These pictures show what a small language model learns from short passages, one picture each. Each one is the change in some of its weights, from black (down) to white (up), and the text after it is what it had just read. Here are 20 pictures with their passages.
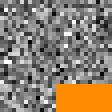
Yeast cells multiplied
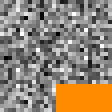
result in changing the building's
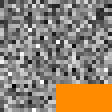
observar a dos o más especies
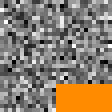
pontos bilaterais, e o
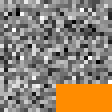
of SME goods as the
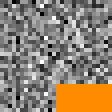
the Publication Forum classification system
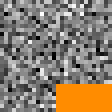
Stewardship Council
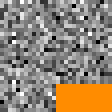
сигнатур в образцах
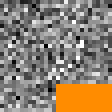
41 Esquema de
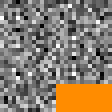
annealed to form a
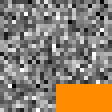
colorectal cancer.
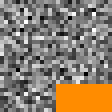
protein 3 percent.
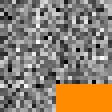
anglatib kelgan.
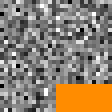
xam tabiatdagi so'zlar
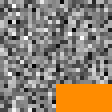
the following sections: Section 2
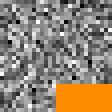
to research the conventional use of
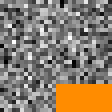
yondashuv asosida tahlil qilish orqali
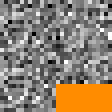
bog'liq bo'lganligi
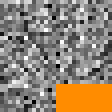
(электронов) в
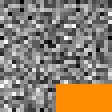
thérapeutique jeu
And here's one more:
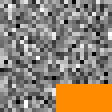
be determined from the CFD data
